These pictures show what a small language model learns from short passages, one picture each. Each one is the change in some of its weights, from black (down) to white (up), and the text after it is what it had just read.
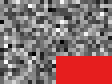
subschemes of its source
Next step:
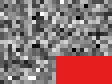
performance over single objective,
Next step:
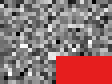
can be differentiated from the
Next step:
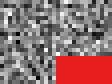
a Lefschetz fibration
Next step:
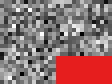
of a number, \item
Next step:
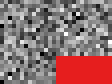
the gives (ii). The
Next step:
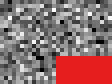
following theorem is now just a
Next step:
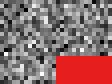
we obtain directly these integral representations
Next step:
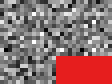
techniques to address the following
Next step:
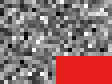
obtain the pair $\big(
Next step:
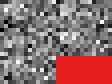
the previous lemma, this lemma
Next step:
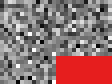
a closed embedded surface in
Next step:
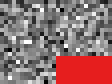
if $L$ is not
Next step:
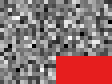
decomposition $\lbrack yz
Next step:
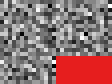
See Figure 2, where
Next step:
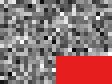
or whether a number can be
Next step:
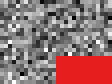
monotonicity, for each
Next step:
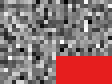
a combination of existing results in
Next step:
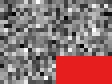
given, $\pi\in
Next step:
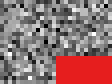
not computable without a
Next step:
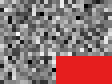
former, %%
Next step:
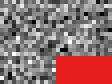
functions can be proved:
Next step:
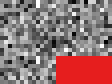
des star-produits
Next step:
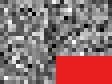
$\tilde{Z}$ such
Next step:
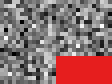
one time step [it],
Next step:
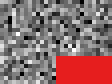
value stated in the corollary
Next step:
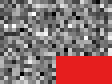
boundary, we proceed in the
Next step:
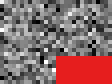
is done by way of
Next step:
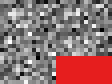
below as applied in this
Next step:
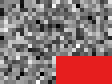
is solved in exactly the same
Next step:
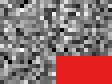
its standard left symbol. The
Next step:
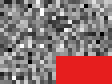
let $H= G-
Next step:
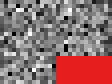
$\Sigma_{n}$ which
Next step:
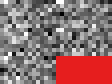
below and of the mixed
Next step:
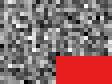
a square-blocking set
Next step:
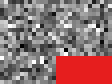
This is a version of
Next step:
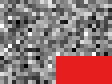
course is illustrated in Figure
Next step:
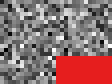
normalisation constant chosen so that
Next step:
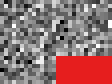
constant mean curvature $H$
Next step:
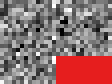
measurements are collected in
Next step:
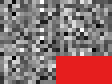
the forecast.
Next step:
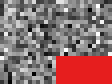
the sheaf of ideals corresponding to
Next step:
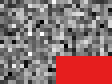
not depend on $\Gamma'$
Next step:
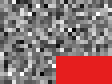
\begin{split} &
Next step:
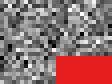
\bigoplus_{\gamma \in
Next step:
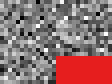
where the equation is obtained in
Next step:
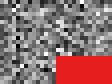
\end{equation} for
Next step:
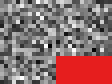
of the system trajectory. }
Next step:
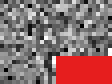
prime-tuple hypothesis the
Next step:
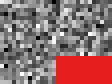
the pullback of $E$
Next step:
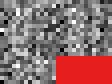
of groups with virtually cyclic
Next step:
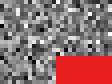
element method without unstable terms to
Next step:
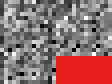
the conformal map is presented in
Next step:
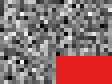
the zero section embedding $J
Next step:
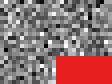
precisely, to solve the following
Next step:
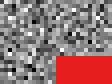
Let us have a look at
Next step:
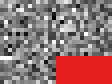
asymptotically complete aggregation of
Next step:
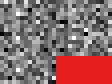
"independent cases".
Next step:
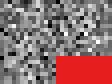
\le r$. Suppose that
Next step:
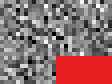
coefficients to shorten
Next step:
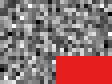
it actually contains the interval
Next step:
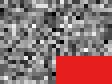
particular, it does not generate
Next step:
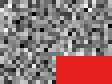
at Austin,
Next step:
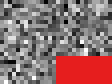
$d(\lambda)$ replaced
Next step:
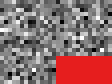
clear that the product of two
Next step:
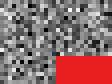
vertex to $\partial A$,
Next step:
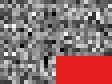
experiments, we use the following
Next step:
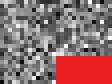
of the corresponding empirical process is
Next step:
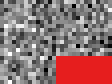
are a special family of the
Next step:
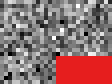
a non-linear growth with
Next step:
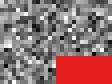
general approach must take into account
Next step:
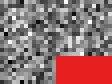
from the critical strip
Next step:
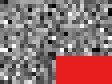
but sales quantity
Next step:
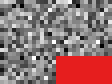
than the above can be
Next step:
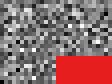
one finite preimage, then
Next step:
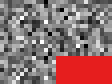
make use of the fact that
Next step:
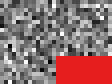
interface and mesh lines.
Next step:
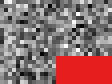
the diffusive version
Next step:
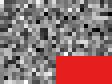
for $\lambda=0$,
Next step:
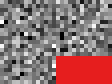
have seen in 2.1
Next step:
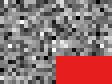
on the solution objective. All
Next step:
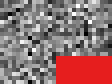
y\in Y,$$ to
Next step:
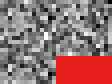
both domains have built
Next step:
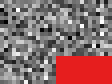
only negligible once
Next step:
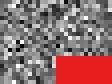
(it is divisible by
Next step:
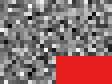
computation of all symplectic invariants.
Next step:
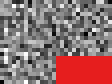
with d-ordinary
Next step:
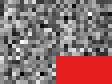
the product of prime ideals in
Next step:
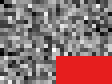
is natural to look for cycles
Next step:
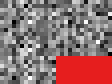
\emptyset\ {\rm
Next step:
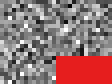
y$) holds for some
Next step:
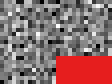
mentioned, this probability measure does
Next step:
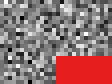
$M$ suitably,
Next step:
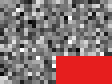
component. It is clear that
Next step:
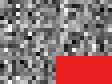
its {\em modified}
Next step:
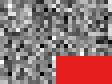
whose objects are points in
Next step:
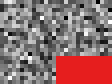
no steady state: its
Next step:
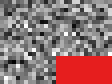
= v)$ decreases with
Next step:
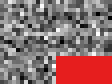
a labeling of each boundary
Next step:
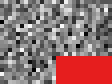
$M/MI$ and
